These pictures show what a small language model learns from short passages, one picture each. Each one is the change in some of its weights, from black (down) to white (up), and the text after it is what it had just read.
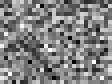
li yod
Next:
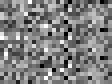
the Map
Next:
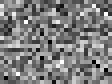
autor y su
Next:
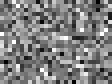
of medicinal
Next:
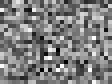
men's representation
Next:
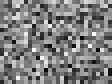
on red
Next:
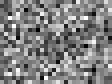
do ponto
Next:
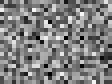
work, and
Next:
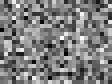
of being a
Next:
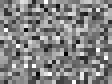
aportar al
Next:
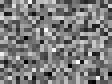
size determination
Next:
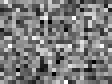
et une
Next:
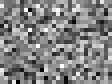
rate was 5
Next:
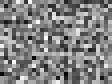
va xalq
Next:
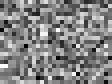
are required
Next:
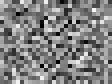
antes da
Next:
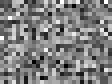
evidence to
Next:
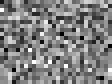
information would not
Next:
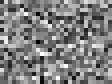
It should be
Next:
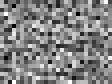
panels used
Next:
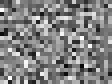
effects on
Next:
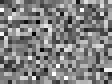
social relations and
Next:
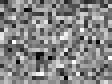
been computed
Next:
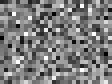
damage to
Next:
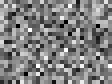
section 2
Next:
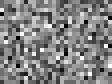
well as in
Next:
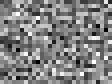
variety of values
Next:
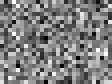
of blood
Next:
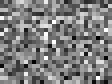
comparative studies
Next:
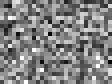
with various
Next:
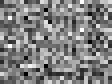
and even
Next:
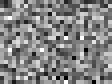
position), the
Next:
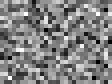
Formation and
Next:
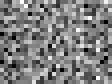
o a la
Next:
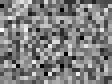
vital for
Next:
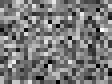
in Higher
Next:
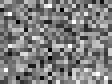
werden die
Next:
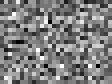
applications. The
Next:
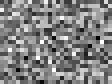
preparation of
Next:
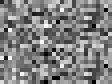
when using the
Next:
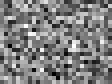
to cost
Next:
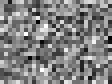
data presented in
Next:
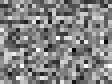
outro setor
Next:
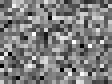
nativo do
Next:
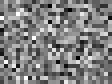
Store in a
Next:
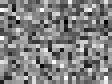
grown under
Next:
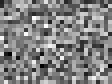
forum for
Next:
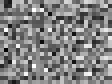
y debe
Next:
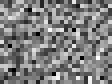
entender la
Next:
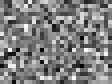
to raise
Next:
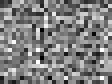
que heu
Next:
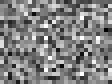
the students,
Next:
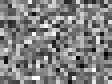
the early
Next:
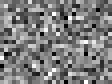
moles del
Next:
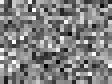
although there
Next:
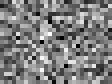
was found to be
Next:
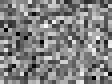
the innovation
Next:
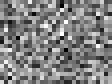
the good of
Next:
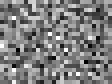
we see up
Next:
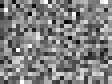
logic by
